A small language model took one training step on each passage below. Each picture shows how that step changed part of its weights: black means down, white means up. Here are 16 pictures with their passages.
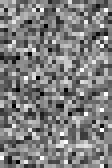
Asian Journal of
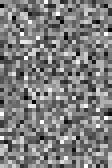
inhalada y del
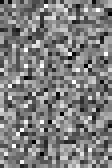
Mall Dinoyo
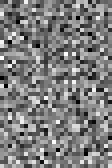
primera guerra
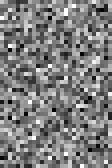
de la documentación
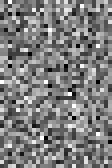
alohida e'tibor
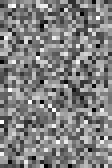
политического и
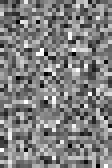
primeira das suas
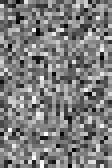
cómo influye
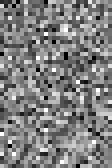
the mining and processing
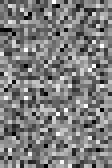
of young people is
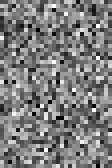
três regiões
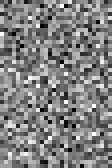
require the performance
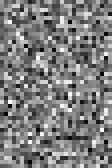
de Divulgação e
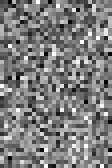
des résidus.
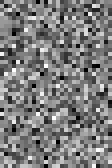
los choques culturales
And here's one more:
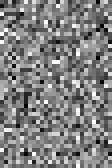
dengan tujuan
